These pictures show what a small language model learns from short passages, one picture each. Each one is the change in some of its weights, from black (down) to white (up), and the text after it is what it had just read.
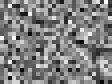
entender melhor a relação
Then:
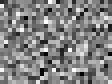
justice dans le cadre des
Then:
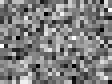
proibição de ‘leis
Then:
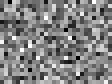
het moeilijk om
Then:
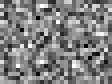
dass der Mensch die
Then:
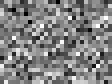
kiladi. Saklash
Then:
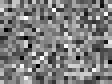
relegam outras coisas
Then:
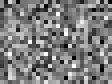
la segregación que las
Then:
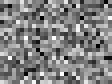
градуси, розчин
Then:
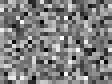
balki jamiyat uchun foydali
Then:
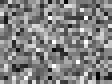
та маркетингу. Друга
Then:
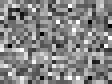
qolish uchun oson va
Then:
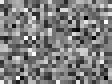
per Msna sono
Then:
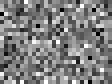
» j'achèterai
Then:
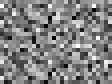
va ularni nazoratda ushlab
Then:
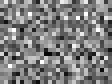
und Zweige) in
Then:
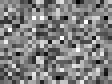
pengrajin miniatur
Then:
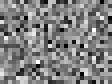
va admetre el recurs
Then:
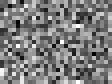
ko'rsatdi ya'ni
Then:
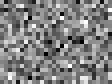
Minister" atamasini
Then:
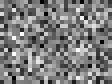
Libertação e as
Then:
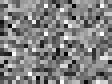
АҚШ президенти
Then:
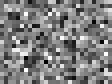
checo tiene importancia en
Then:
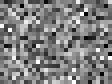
régional de l'OMS
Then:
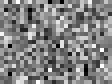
individual y contextualizada,
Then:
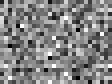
ta'til kunlarida maktab
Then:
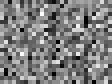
o'quv dasturi mazmuniga
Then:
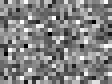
и афористических
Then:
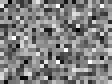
wat kan leiden tot
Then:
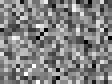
duchor bo'ladi.
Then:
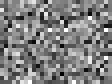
SKYVA J.
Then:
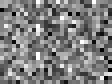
muhofaza qilish hamda
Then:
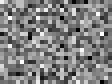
alunos. Sobre
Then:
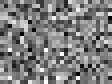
тадқиқот институти,
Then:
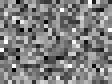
visual conjuntamente con la
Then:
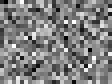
boladagi tashqaridan tan
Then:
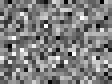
propiciando a erosão
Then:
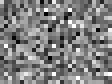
necessários para a realização do
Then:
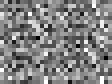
Tahap kedua adalah
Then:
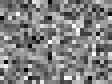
shakllangan. Shuning uchun
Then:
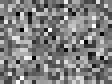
in educational sciences*,
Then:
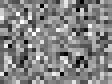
связи с этим представляется
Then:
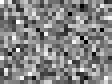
хизмати ва йўл
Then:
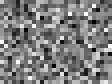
Ushbu normaning belgilanishi
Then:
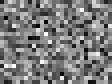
Tadqiqot LLC the
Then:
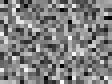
nasal ou nuca
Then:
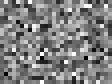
Brasil em fontes renováveis
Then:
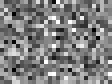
Медицина и
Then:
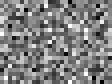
Азии [Feng,
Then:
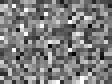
de libre négociation
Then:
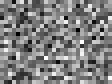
ruxning konsentratsiyasi yuqori
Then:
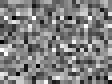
tartibga solishning eng
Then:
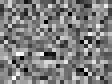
Defendo a mudança de
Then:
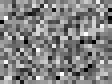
комплексов. Москва:
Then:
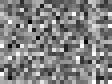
ifodasini topgan.
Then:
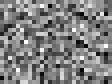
serve not only as a
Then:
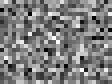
la realidad, ha transformado
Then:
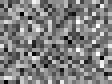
эффективные концентрации
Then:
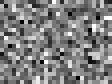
и ограниченной
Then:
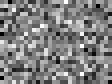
haqida ko'plab ilmiy
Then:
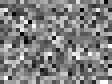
классик тус
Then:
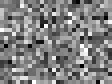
Salazar, Á.
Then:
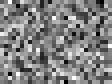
титрів антитіл
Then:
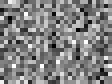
da pessoa atendida como
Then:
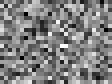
Sobre a realidade do
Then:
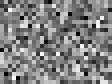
não morfológicas, de
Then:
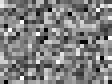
Народной Республики»,
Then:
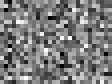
the process of dealing with
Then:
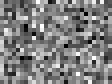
yaqin joylashgan
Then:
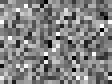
modellering en financiële
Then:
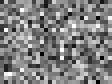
моделі системи поточного
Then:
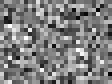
suprimento de energia
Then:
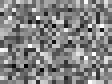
uslubiy moslashuv,
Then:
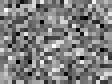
no solo la importación y
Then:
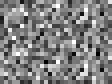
aos servidores públicos
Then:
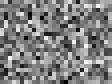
of HRM on organizational
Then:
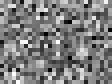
la inclusión de periodistas
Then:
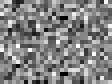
کار رفته در
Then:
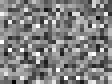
Hukum, dengan mengisi
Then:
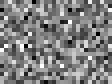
вследствие нарушения
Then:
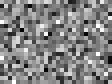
aloqalarni o‘rnatish
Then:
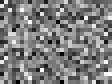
права Національного університету
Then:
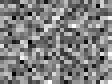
сув тошқинлари
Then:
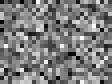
H-ID" Skip
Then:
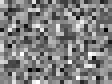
bien interesantes: de
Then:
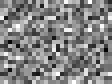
с взрослыми
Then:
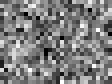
conforme a Figura
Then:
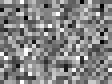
de la forma, sino por
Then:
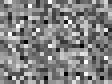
BIA apresentou uma
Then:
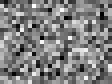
analyser comment le
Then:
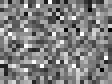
Ecotourism in the
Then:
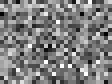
For correct work with the
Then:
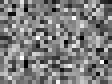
pedagógicos ativos de
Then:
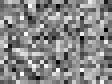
eng muhim ko'rsatkichidir.
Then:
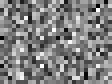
Предположим, что
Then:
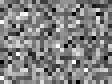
qurilgan kanal taxminan
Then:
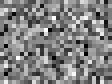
ситуацию в городе до
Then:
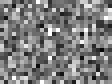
ambiental al estar expuesto
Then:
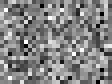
– махсус ташкил
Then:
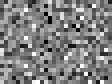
SolidWorks και
